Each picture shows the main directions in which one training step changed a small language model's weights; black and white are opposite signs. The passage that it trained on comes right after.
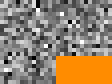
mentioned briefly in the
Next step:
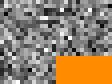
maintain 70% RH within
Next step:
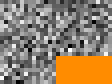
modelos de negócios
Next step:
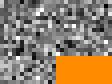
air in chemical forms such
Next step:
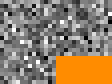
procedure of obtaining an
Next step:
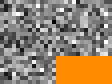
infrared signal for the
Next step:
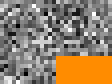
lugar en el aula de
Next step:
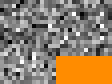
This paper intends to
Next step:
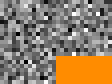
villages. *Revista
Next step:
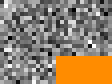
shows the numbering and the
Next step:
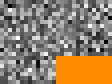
as their centre and
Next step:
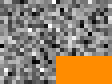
betrug 2 m, die
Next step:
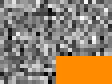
these tools attract a
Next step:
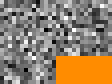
the form of products, but
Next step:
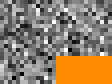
patients with polycystic
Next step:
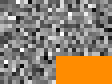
фаолияти билан
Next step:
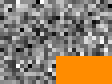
Genetically modified
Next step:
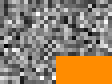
the evolution of Fintech
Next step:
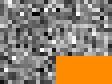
and a benign list for
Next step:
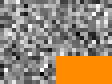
due to quantum efficiency
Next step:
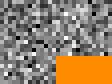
que repetirá
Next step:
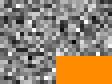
views about the causes
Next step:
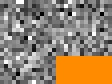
of 50 farm owner
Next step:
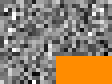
mumkinligi va zarurligidan
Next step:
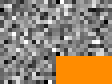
merely use of Open
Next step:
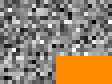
the FAIR principles,
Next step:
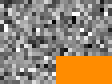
similar meaning to the word information
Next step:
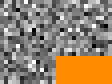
to painful stimulus.
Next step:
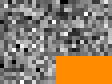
most common forms to align financial
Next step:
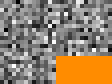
interest J-PC was
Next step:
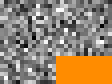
спрощується та
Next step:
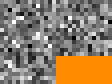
game designer and
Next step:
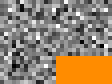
lemahnya strategi
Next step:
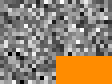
of who is responsible.
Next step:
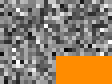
a short range. This technology
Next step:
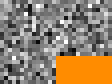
metodologia proposta tem como
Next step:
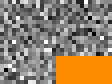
clay. It took
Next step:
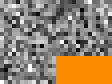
aimed at developing accessible
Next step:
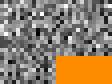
Abstract Poverty is
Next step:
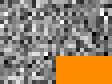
Abstract The effect of
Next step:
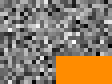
par le Fonds national
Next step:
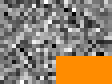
of its individual components. In
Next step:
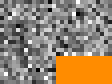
Corresponding Author
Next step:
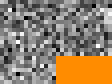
Test Items to
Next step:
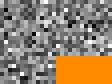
values of the cosmological
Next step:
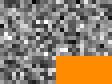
stands out with relatively
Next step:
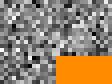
enters its final phase.
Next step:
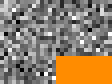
This shows that respondents rated
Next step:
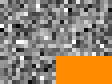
Matnda adabiy
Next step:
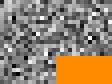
was the highest in three type
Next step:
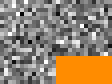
Those behaviors are very
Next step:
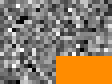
sayesinde daha
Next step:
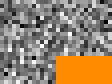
of connection between people,
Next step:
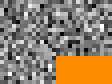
tilidan 80 ta,
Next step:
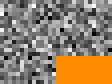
与 IE
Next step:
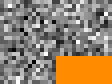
severity of the condition.
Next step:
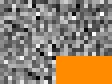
neumología, estudios
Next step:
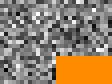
impede service delivery and
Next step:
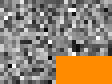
las imágenes.
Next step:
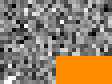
a elas de forma mais
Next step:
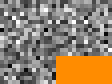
ini didukung oleh
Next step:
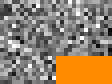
Fig. 2. The
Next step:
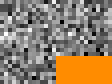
programme and specimens In the
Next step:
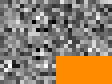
alle decisioni,
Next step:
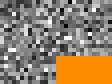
in the study. The authors
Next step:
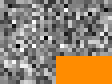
as a means to reduce
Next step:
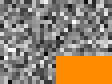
value problems. Moreover, these
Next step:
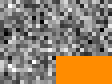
due to the scarcity
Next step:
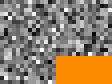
с основой на н и
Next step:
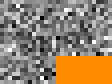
agriculteurs et
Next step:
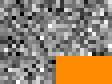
юридических лиц
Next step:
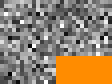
creada a través de
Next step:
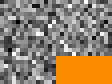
of European Soldiers
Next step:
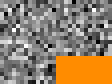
big data tools. A
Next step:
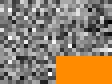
important insight into the treatment
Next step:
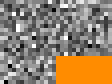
at this point but will be
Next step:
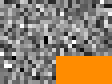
Indonesia, researchers identified several
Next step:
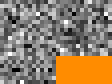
outlet ports for the
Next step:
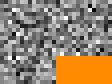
the anti-inflammatory
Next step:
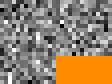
in another study focusing on
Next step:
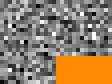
punto de vista la
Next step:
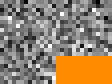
militar brutal y
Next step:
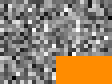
de Comercio Exterior
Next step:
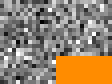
and images will be entered
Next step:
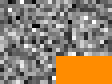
hasil analisisnya
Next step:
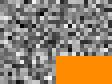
is imperative that we
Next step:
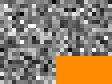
жесту, слова,
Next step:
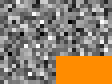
Genetic Programming:
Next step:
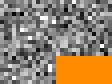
entende-se a
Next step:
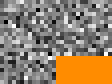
haină, și
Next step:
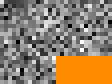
increased biological productivity or
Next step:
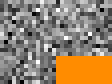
Technology Assessment
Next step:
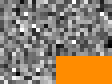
Oka domains in
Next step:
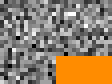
results for ISCAS
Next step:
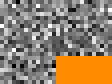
bassissimi consumi
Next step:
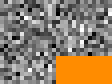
It’s essential to a
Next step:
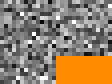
the Project Mother
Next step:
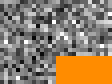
used to impart or enhance
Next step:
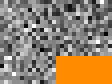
space was the most common space
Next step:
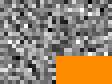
In economic theory, the relationship
